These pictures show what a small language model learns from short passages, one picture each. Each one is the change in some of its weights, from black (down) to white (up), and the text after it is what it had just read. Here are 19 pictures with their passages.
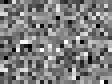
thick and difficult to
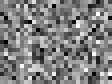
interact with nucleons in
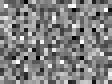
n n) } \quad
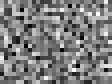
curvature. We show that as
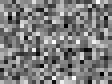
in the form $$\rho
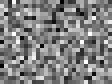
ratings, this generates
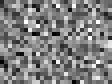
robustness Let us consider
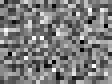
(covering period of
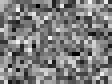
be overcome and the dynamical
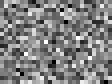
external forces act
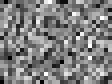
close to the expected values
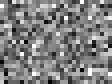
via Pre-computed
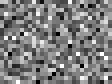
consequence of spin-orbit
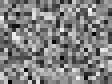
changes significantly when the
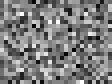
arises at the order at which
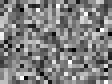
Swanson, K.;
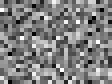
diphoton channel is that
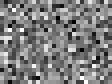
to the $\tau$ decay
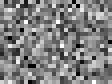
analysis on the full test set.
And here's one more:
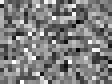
BCI performance under many conditions.
